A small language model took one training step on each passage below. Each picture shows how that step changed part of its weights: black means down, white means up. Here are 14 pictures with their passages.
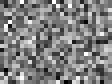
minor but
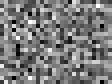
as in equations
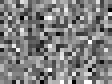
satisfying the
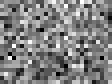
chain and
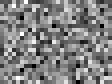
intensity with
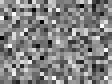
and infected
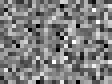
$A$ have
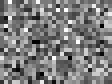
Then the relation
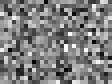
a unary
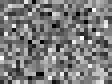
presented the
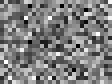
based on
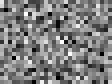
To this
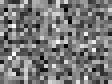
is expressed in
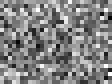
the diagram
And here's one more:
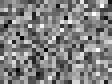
the reverse
